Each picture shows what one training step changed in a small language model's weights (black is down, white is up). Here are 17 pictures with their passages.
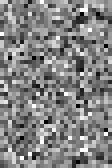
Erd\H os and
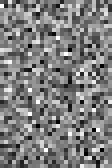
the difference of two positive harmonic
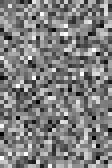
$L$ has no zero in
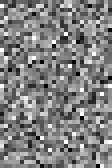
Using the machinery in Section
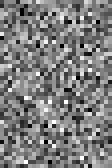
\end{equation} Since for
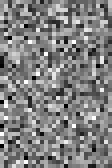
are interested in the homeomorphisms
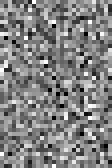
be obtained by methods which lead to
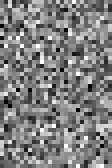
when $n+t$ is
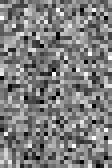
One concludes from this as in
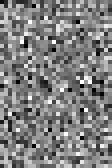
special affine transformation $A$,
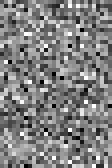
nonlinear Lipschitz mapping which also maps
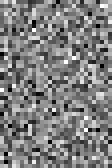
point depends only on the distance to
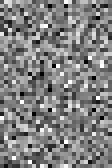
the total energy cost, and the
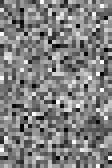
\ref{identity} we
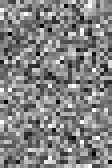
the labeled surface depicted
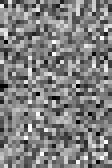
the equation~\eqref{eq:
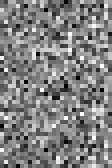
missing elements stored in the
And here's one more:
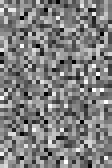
That is, \[ \epsilon
